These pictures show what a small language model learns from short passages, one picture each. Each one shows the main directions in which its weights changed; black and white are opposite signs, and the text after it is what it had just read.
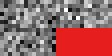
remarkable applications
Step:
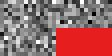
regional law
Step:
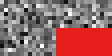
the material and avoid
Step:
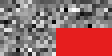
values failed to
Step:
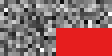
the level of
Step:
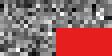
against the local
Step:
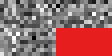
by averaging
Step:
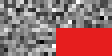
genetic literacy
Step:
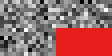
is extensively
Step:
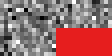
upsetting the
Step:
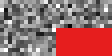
between the values
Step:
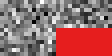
check if the
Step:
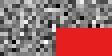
of diagnosis,
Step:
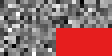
research showed that it
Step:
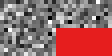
which integrates multiple
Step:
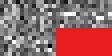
in a different language
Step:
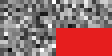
lateral border
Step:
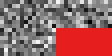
of condition such as
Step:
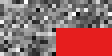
studies on the
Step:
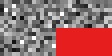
with $St
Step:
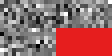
the geological age
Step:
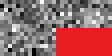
recorded the concentration of
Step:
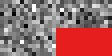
the desirable
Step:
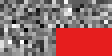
patients and in any
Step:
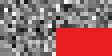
with a fat
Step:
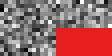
before the start of
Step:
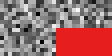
The research focused
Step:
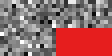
as shown in Figure
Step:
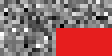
the filter after the
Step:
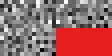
to a more sustainable
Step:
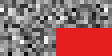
extent. Table
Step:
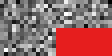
by examining protein
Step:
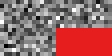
country. This is
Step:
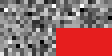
evaluating and
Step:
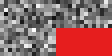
the power of the
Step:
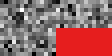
and DL
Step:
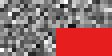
observed include curved
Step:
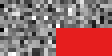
was becoming
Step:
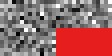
stored at the
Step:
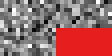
institutions Developing
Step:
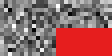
compare with the
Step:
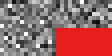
structural equation
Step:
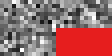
as well as the
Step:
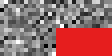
inclusive teaching
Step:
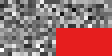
by authors. To
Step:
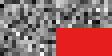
out at Allied
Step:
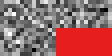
this hospital
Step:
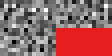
restrictions does
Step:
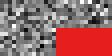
stress, have been
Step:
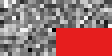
of *D.
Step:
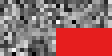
in the model
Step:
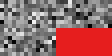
= average, 4
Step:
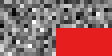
showing the result
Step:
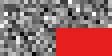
Are we
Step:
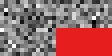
the uncertainties of
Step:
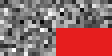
the Files
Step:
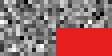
gravity field
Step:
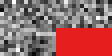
direction than the
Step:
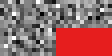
in India: A
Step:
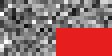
carry it with
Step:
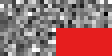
risk assessment*. New
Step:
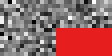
helped refine
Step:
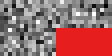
module in
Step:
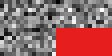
cannot create a
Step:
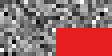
its citizens,
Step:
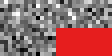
- Use of
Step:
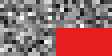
help current and potential
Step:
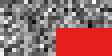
significant factors contributing
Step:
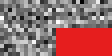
possible to manufacture
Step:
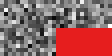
the creation of
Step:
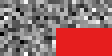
study. Figure
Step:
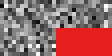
air. The main
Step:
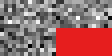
utilization of modern
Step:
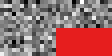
environmental concerns,
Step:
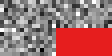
from) impact of
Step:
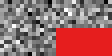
tumor cells.
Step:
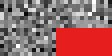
easy to
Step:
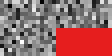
to resolve
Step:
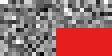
Let S be
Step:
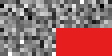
a whole are a
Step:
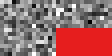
\quad i =
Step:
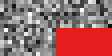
solution and check
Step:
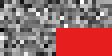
This might involve
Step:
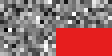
energy demands,
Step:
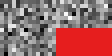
whole family and
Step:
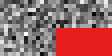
prepared and fog
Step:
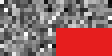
and subsequent
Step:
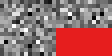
cells, with 24
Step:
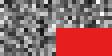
Frequency of
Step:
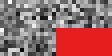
shows that the family
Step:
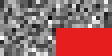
where you need to
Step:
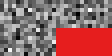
traditional project management techniques
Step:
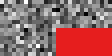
projects, people related
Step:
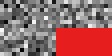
show that the heat
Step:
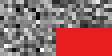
limited. This has
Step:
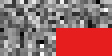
The community in
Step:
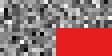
between members of the
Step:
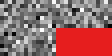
Kalman filter
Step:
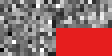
to this article as
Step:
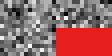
health recites.
